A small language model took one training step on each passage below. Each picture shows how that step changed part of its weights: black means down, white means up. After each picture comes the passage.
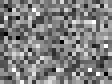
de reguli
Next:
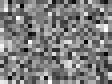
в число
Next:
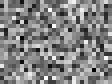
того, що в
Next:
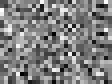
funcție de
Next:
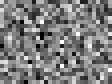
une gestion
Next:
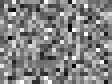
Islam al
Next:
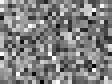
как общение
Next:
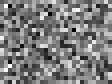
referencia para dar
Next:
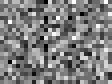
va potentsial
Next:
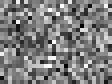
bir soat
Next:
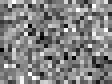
da arquitetura
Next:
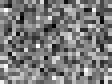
estudiantes se
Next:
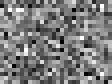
tan generosa con
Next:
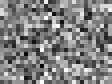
qualité de
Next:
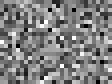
modelos compararon
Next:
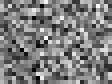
effects and
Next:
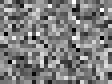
va boshqa
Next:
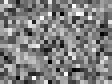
Republic of
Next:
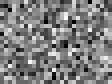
meg (a
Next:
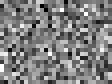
в процессе
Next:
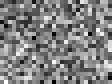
is. De
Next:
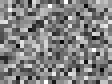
na Tabela
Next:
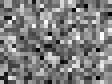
teacher is
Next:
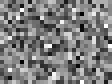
debido a que
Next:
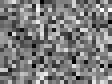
va ishlanmalar
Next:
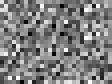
свойства при
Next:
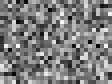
de direito do
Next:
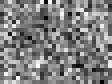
sifatida foydalanadi.
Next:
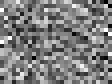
superar as
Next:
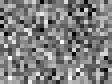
of Racial
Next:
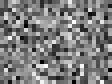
contratados como
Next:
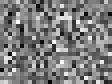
amaliy faoliyat bilan
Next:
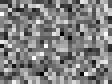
que passa a
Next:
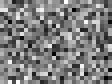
desenvolvido para o
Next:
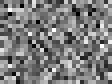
Bayern und
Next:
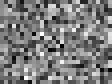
muhim omil
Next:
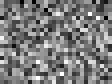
de personas que
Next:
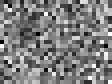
um modelo
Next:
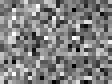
model doirasida
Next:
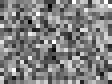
a la mayor
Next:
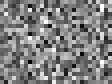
formed from
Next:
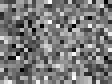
& Pedagogical
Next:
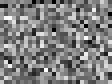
um resumo
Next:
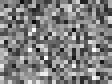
actividades de
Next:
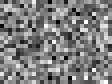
Hal ini
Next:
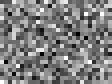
При помощи
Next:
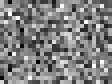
amalga oshirish,
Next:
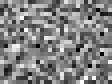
padrão das
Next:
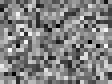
de doses
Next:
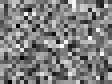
was studied.
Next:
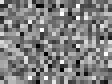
hisobi, iqtisodiy
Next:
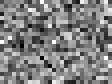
los de la
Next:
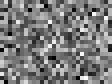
Quanto maior
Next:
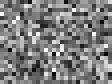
huquqi va
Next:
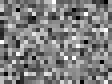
al ser parte del
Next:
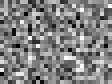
à un processus
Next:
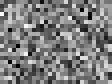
o espacios
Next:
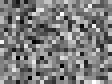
la estabilidad y
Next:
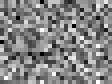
en donde los
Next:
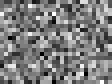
a importância de
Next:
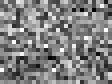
producción e
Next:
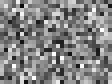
conduta –
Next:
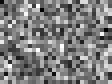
yoki taktik bir
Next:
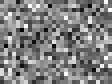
talab qiladi.
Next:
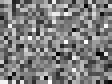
вместе с
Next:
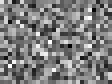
se erige como
